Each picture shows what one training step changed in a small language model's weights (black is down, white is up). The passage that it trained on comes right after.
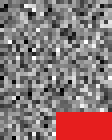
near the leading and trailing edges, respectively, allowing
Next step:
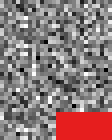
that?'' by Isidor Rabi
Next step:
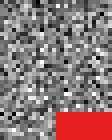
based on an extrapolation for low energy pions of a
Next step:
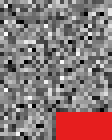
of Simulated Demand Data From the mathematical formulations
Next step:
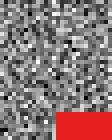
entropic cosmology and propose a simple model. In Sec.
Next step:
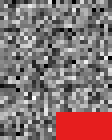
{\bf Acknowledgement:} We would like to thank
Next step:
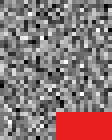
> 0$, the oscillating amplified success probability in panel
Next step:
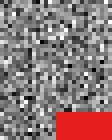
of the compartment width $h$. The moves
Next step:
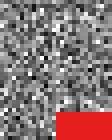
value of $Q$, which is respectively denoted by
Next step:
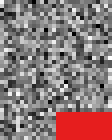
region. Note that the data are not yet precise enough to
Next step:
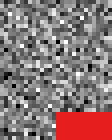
note that the simplicity of our model is a strength: it
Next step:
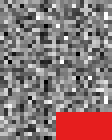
Elbert E. M. Chia,
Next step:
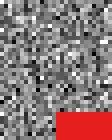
alla "adc" \newcommand{\bdot}
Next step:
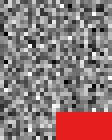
the lengths of these regions is much smaller than the coherence
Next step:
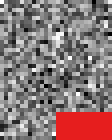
The effective decrease of the grain size observed in the
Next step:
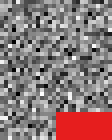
in passing that the parameter configuration used for the proposed method
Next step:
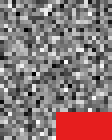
a few functionals of the pair correlation function provide a good
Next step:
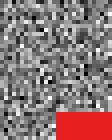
we recall below and in the second step we use a
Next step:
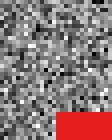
et al. 2005). The detection of the optically
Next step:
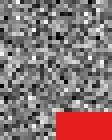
uncertainties in the model or unmodeled clumps of
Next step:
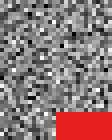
the table entries, which are created by the user.
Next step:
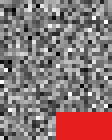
start the spiral arms. Our tangent model
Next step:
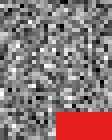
for the other pain-points reported can be
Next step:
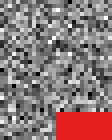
the $\nu$-process, while the $^{11}$B
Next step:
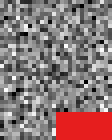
behavior of the kernel in the limiting cases in which the background
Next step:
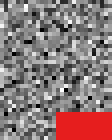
Based on the Text-to-SQL
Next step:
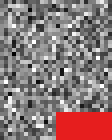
doped samples. **Conclusion** In summary, we
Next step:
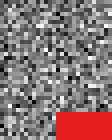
pressure, thus it is plausible to relate it
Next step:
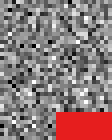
are (see Fig.~\ref{fig:cosh}):
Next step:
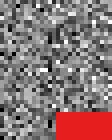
Ref.~\onlinecite{Kishine2009}. In particular,
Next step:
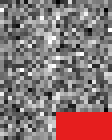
formalism~\cite{baz69_b3}. In
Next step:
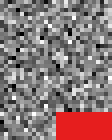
(i.e., depends on the polarization and propagation direction
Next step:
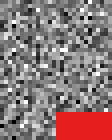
from the linear dependence, implying the emergence of different magnetic
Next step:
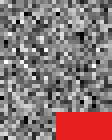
X-ray luminosity resulting from wind accretion in
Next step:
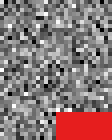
\phi$ allows one to obtain an estimate of $\Delta
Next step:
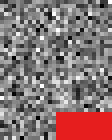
R_{hs}$ was also calculated, significantly lower than
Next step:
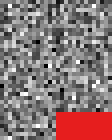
decay, let us consider the decay $H( p )
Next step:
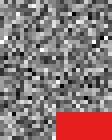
In addition, if the Higgs is observed in this mode at
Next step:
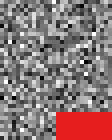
shortest path in $G$. The shortest path from
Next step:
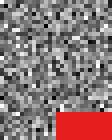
cause $dH/dt \approx 0$. For the
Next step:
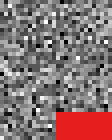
of harmonic fluctuations also remains degenerate when one considers a quantum
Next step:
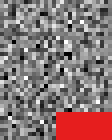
The data set contains high-resolution images. Therefore,
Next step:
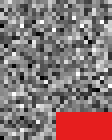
energy (going from right to left) one passes from
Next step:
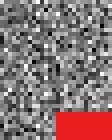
relative masses of the inflaton and inflatino,
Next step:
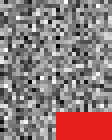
of position and the momentum (and other pairs of
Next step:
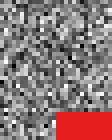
a `shift' in the distributions of the rates of Type
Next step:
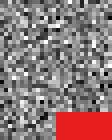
a perturbation $\vct \delta$ such that the
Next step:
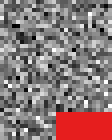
produced by CP light. Adapted from reference
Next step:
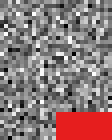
some different instruments. The authors used persistence diagrams of
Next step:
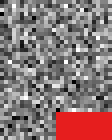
momentum components. This fact, together with the application of exact
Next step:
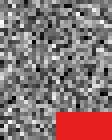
It might be a solution to train a QF predictor
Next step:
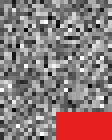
has a gap to a resonant mode at $\hbar\omega
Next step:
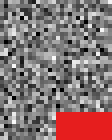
be divided into two categories: Sharp
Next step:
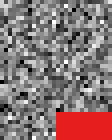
of the close relation between Doppler-boosting
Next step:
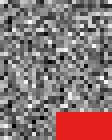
coefficients, with local extrapolation. As step size controller
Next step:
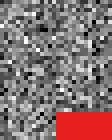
great effect resulting not only in well-determined fundamental properties
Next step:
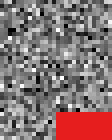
(\cite{hoogzaad02}) and also has
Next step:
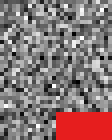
obtain the $\tau$ momentum. \end{enumerate}
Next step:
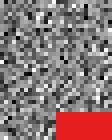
High-Accretion-Powered ILOT
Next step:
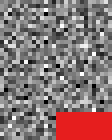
sub-tags and contain image processing factors and system
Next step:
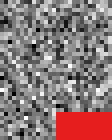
it possible to discuss such situations. The question of the
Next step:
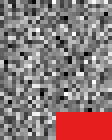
classic Elman RNN and LSTM
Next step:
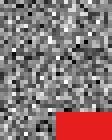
can have. Charm transitions should thus be viewed
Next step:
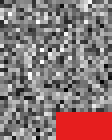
dimensions in the model~(\ref{action_ve});
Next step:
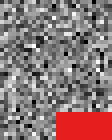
is several times higher than the above-reported values,
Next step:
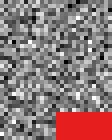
IMF or 2D LF EMT distributions by taking the
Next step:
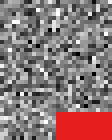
from a separate, earlier AGN outburst, since the
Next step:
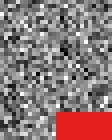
molecule, even in the case of the temperature regime below
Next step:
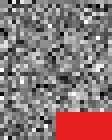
eigenvalues of $D_0(q)$,in terms of
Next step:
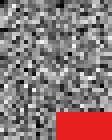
A}{\partial C_l}\frac{\partial
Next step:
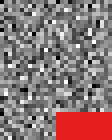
dielectric substrate with a precise dielectric constant of
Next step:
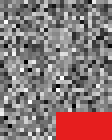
be exactly represented at $m=1$. In this
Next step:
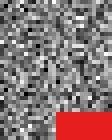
as being innately curious to investigate the unknown to
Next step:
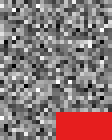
the OG model based on the Poisson cluster processes, which
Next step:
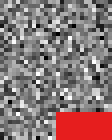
the large-$\lambda$ limit. By plugging
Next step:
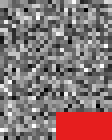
initially purified was incubated inside the microfluidic
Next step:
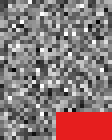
for a fixed endpoint $x=a$,
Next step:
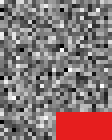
binning boundaries and labels are determined by the MB
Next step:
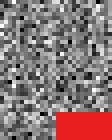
displays some of the limitations of supervised learning.
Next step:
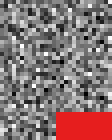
exploratory result was not merely
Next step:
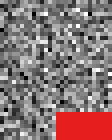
polynomial similar to (\ref{eqBianchi4})
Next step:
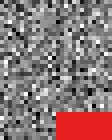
parameter {\it a} are produced by the difference of the
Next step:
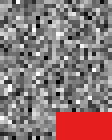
in the experiment. The non-linear scan of the
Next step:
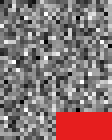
Diaz:2017lit}. The relevant processes at the
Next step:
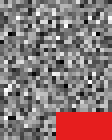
of the $F=1$ BEC can be
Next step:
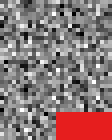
to be negative with a magnitude which decreases with
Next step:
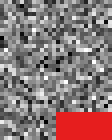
of an electron and a hole and are contained in vertex
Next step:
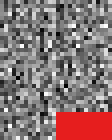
Computer Network. **Rupam Kumar
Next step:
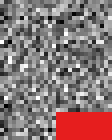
respect to the true position of the intersection between the particle
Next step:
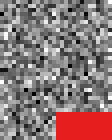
break at $z=3.5$ is marked by
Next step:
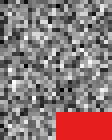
it is the energy momentum tensor which shapes our
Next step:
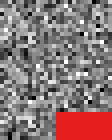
a constant distance between themselves, takes place at the boundary between
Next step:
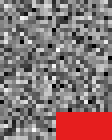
Observatory, jointly operated by California Institute of Technology and
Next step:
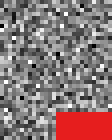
part of the wave function at the pinned out point
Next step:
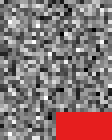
The parameter remains an unknown constant only, not converted into
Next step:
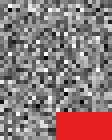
calculation for the individual solution $\Psi (x, t)$.
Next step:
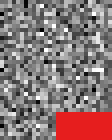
void with the help of a suitable form of the redshift
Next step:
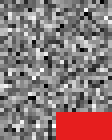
respectively. } \label{fig:CO2}
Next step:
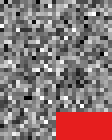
experimental data, it is observed elsewhere in the
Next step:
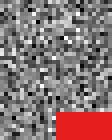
relative solar contribution increases with frequency. It is
